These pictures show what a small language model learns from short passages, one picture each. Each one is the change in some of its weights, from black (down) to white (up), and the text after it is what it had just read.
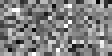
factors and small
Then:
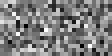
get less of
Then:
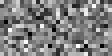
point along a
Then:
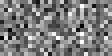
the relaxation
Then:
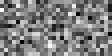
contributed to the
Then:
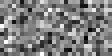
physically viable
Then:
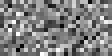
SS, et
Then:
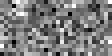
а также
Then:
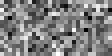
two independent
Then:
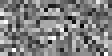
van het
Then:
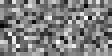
review discussed
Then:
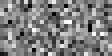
Insights from
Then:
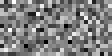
in rice-based
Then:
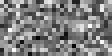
of the buffers
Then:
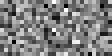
Lund J,
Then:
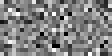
lines. A possible
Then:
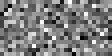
The ability of the
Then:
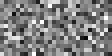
to the fact that
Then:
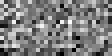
students are not only
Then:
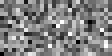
task to
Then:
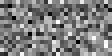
seeks to
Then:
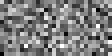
lower body
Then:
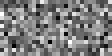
Voor het
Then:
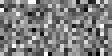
as the total number of
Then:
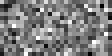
da melhor
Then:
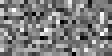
section of the
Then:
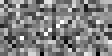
of the gas
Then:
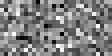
it is not possible
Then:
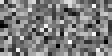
presents the experimental
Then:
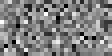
A. De et
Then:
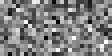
atom uchun
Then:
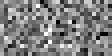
argue that such
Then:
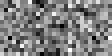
each path is shown
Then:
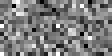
как для
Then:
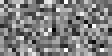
of the nation
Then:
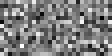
bir hayli
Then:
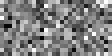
also approach that of
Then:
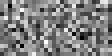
of the consumer
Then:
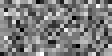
with online learning
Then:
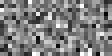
quantum orbital
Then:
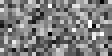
algorithm, which
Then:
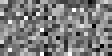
elements equal
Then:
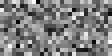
dependence on single
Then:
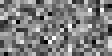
will be chosen
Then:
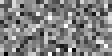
to have an even
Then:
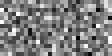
and generate functions
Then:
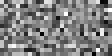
of a set S
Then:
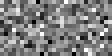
features in the
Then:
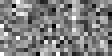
воды в
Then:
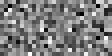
We give a
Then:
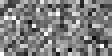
degree that the
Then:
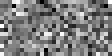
к этому
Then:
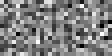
of the pump
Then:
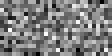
hand, the density
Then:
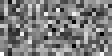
vendendo para
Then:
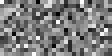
that describe the
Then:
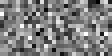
a superclass
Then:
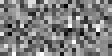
at a constant
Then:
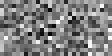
construction and
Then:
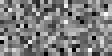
the box were set
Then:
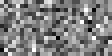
of previous
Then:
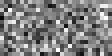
Sec.\ 2 and
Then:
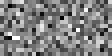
la Dir.),
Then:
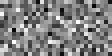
a strong polar
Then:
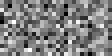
Panel de
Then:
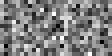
dissolution. A
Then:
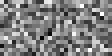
of NPC,
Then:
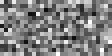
in each flip has
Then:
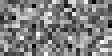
which usually
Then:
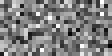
to determine the value
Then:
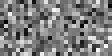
via stories
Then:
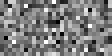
Figure 5.
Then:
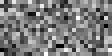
in turn
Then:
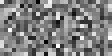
that designing a
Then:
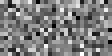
which takes the
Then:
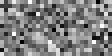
in tourism to
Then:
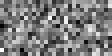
bands. The
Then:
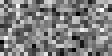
of this paper are
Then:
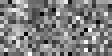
её с
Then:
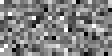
complexity and
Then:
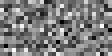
o sobre el
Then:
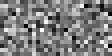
. I b i
